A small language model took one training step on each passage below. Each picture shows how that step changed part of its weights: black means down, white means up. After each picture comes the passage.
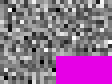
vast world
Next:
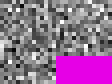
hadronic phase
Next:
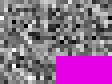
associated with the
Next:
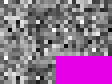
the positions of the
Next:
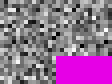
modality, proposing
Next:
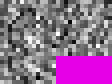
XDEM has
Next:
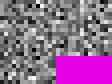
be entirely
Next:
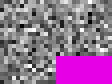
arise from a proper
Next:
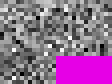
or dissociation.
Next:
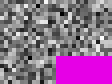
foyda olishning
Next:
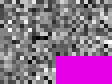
the age of the
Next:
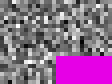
el recorrido
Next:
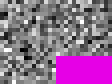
the mothers of
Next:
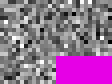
have various widths
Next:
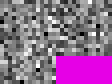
is replaced with
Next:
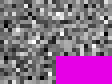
a pulverização
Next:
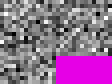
accurately, this
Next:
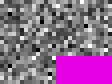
through August, the
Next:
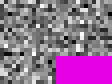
from the evolution of
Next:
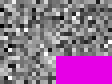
institutions, and
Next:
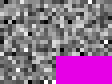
Fig 8. Results of
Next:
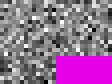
that damage your
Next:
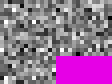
training help
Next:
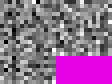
also leads to the
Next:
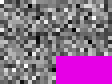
pela qual
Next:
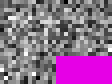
density and $p$
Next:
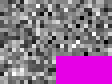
les variables.
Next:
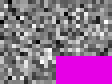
convoluted with
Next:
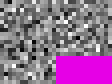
methods in Table
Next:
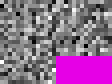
of the translation,
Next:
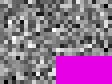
increasingly made
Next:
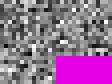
the agricultural
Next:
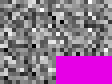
not participate in
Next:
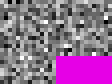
Each Colouring
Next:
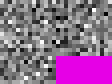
to DFT fail
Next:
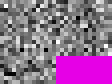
in Psychology*,
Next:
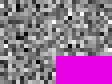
што не
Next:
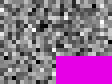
_i \left (
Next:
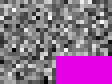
conductivity of
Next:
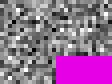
War, development of
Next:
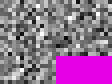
modes at the interface
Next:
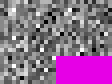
Students in terms of
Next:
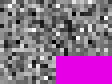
text, we can
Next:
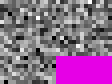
with the different dose
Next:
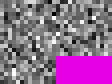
rate, so we
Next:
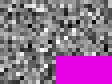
work well on my
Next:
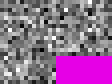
and with deficiency
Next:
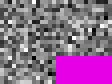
to the inclusion of
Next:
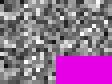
À LUZ
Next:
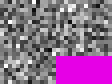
to the data through the use
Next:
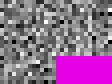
take place through the
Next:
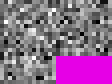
be exploited by
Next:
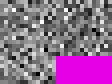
maqsadi va
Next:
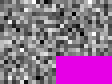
be expanded in terms
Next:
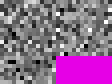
no entanto,
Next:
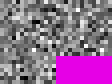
overlap Dirac
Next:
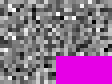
levels into the process and
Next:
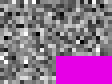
have been reached in
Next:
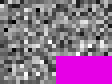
(black dashed)
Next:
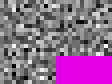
с точки
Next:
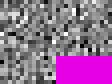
Por su parte,
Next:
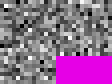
approach allows a
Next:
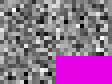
Вместе с
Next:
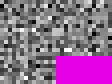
in relation to the
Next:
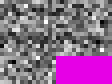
& Tinoco,
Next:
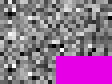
organizational performance and
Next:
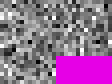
a los sistemas
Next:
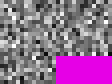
en mostrar su
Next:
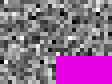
me güerbo
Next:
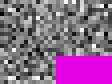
function of the region.
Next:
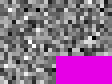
dan PWM.
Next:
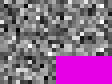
ideal Bose
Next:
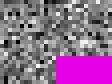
For each user, we
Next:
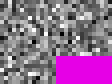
saturation and
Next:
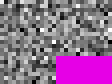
$N_u$ and
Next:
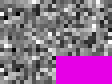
BAO, and
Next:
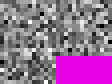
essa complicação
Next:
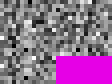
are also verified by
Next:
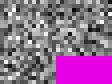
Movements in
